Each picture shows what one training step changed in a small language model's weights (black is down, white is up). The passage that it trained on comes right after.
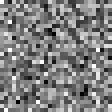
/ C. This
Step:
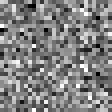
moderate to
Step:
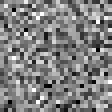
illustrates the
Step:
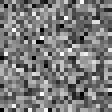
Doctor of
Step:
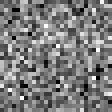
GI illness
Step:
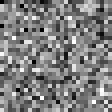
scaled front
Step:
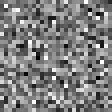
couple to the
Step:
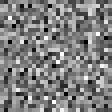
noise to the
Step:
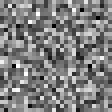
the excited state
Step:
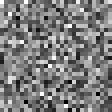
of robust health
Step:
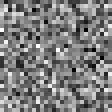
a large output
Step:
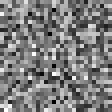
served as the
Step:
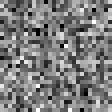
Curie temperature
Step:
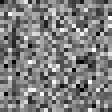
of a given problem
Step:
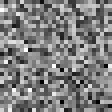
pulse without
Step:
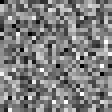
changes in the
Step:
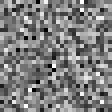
treatment alone
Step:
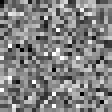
of the sources.
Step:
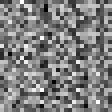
The projected
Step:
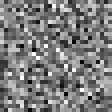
out to evaluate the
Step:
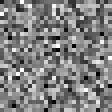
(or both)
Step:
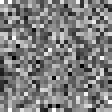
layer of flowing
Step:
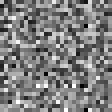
restrict our
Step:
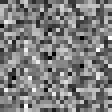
health - 3)
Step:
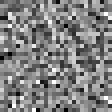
nature of a
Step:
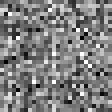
is only possible for
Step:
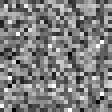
this display
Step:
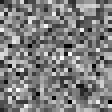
All the cases
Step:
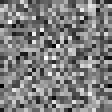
distributions throughout
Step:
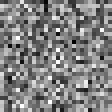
However, unlike
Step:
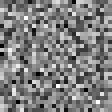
as protein,
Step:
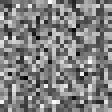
in the next
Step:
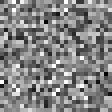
the overlap between
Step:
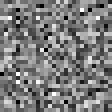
most abondant
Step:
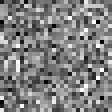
{\bf Fabian
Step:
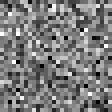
or similar to one
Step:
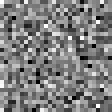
\xi \hp
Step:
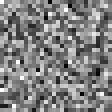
the qubits.
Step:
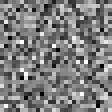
3 times the
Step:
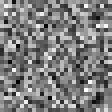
posed and the solution
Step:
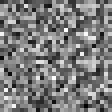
single diffraction order
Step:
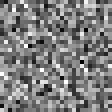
different constraints in
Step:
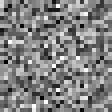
of the article
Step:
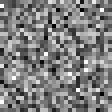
It imposes a
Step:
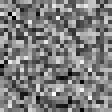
the medicine
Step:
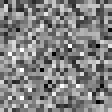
the major
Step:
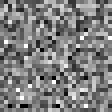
the dynamics at
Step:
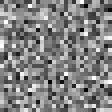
design axial and
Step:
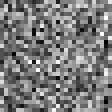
the compact form
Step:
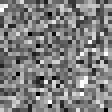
, it transforms
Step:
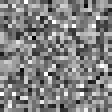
radiates, those
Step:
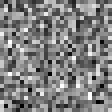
the useful
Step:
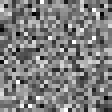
exploited to
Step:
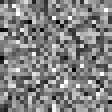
contents of the
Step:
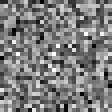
effectiveness of
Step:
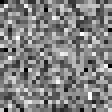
Table 13. The
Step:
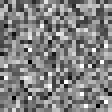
the following equation 7.
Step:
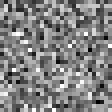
the panel
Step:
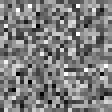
the solvent,
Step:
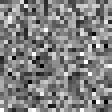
Study with a
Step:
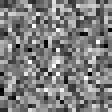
for comparison.
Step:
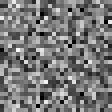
SD Std.
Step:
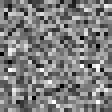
and in the presence
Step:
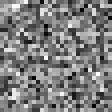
MDGs detail
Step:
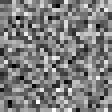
this reason,
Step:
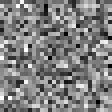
The black line is
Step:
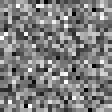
those surveys.
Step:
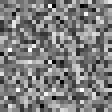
Rev. Phys.
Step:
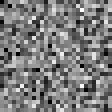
modes} The
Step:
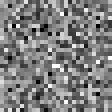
plus or minus
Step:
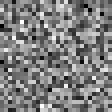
good scores
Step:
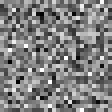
as master and
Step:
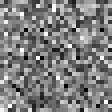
core power during
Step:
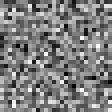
in a preschool
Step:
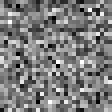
and low dispersion
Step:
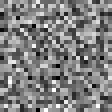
polarization within the
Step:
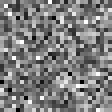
mortality and a
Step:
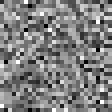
ions are
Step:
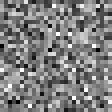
to ENP
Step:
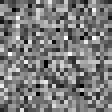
SOC and the
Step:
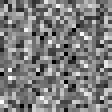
the intrinsic
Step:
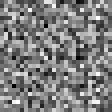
the energy spectral
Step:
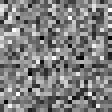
l, \quad
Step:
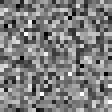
S, Kolda
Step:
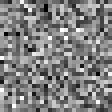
The aim of this
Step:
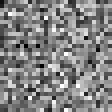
of the dataset
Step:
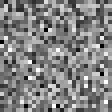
the extended
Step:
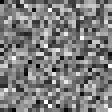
approximation, the
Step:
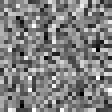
ideal for
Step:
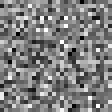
schiff bases
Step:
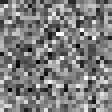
first sample actions from
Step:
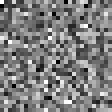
is correctly
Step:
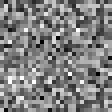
the major factor
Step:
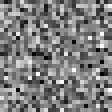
In triplicate
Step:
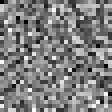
looking for
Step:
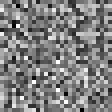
enough to a
